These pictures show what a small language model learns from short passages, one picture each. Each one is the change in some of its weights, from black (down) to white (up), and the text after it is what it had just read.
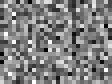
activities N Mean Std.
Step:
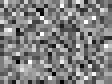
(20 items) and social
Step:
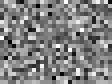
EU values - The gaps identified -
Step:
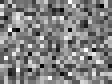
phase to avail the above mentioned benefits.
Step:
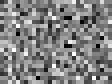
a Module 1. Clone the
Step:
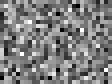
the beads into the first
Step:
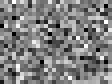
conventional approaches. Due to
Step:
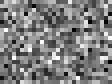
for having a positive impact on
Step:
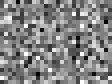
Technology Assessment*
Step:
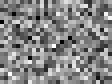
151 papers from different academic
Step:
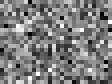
of the wave within the domain.
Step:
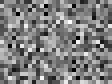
overall organizational excellence Model
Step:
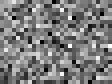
beneficial to fiber
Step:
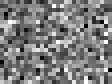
Jaccard index was used as a
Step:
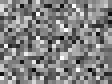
place 3.52 highly capable
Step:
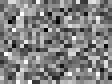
induced conformational changes rather than
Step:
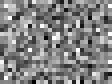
In this regard, the first step is
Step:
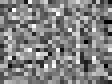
the resin occurred in the step
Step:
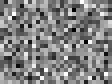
HbsAg – Non
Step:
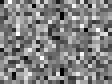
financial or personal relationships could influence the outcomes
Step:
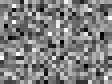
none"> Better pruning
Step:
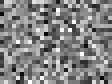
*controlled variables* represent,
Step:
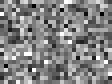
A special advantage is also increased without
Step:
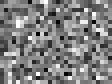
proposed prediction algorithm that does not consider the
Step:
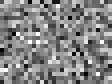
meetings with the editors from
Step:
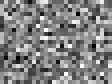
value causes the RLS algorithm
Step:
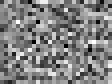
features of this art: the first
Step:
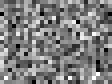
extracted dye, a
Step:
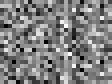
and sustain these initiatives.
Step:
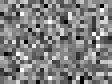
of an upper denture in
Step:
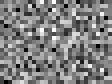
and multi-focus images of the
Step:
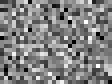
they do not introduce
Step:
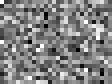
the CO₂ jet continues to
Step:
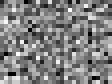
of calibration in the output
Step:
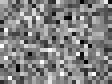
affects adherence to treatment and
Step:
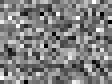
Lam established and proved several
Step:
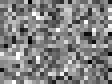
extended this in various ways for the
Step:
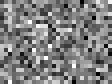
the most affected systems in Hajj
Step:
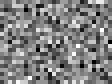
surface leads to a reaction between the
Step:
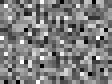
The TSH levels were
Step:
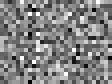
Tillman, Gabriel
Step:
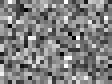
Hospital. After history and
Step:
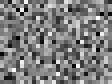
increased and markedly declined
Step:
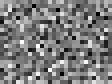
into the discourse. The
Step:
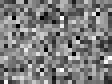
neuropathic pain, as
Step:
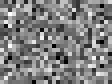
Computer Engineering,
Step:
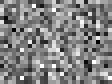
There is no statistically significant difference in
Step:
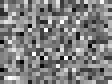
Madou, Xinying,
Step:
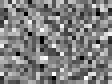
not solely focused on the acquisition
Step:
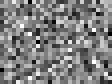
are commonly encountered in the
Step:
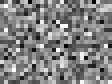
The results of this investigation strongly
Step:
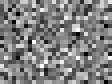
Atherosclerosis as a
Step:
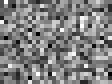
us with findings [41-43].
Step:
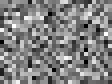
appearing in association with a
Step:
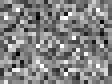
⁴ INFN,
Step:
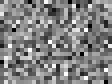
impacts the resistance at the
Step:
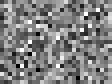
the range of 50%, 100% and
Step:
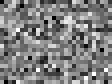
stretching of the
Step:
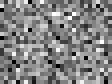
they must still work together.
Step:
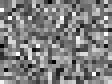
a perfect metallic
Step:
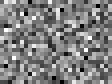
of secondary data obtained from the included
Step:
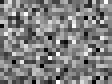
in dry sand. For this
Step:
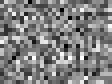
of responsibility 0.914
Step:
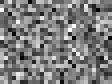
values. After evaluation of the potential
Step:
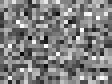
includes majority gynaecological
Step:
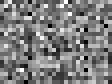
AVM can be found in
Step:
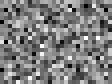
considered in the measurement model
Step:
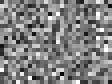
high tension value may cause both a
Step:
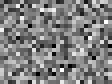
research routine again.” In
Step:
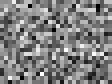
crafted to avoid semantic
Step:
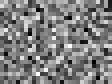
to: (1) explore the
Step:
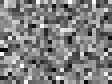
Used traditionally for minor
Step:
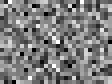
improving heat transfer of a cooling system
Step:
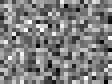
the proteins in the two
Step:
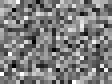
to slow down because of the
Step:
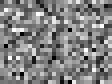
cultures the loss of
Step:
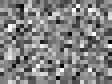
nutritional outcomes. Findings confirm
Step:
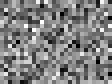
intuitionistic fuzzy
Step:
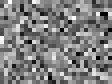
an external HPC cluster through
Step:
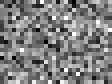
Plastic is a convenient material
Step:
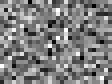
that the reports on reduced STM in
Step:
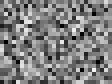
and mechanism(s) of
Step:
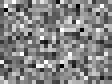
also showed posterior column
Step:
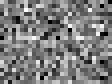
satisfy its obligations in
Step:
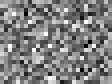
for Human Research of the University
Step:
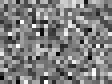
I want to pinpoint
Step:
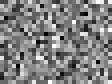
techniques based on nonlinear
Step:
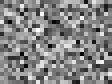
pedagogy to connect
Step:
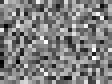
of psychoeducational
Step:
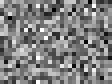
is in Pleret,
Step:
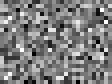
Supriyati, Y.,
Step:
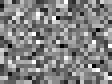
consultation with local experts,
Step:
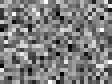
g/planting hole
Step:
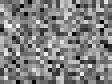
Oral Interview. - Interview
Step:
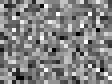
Thus, the local vendors have
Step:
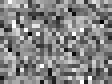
different way. So I had to do
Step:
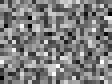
vs. energy release rate
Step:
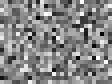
peaceful societies is essential
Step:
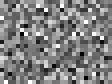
(Brumley et
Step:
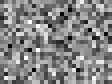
the people to participate in different development
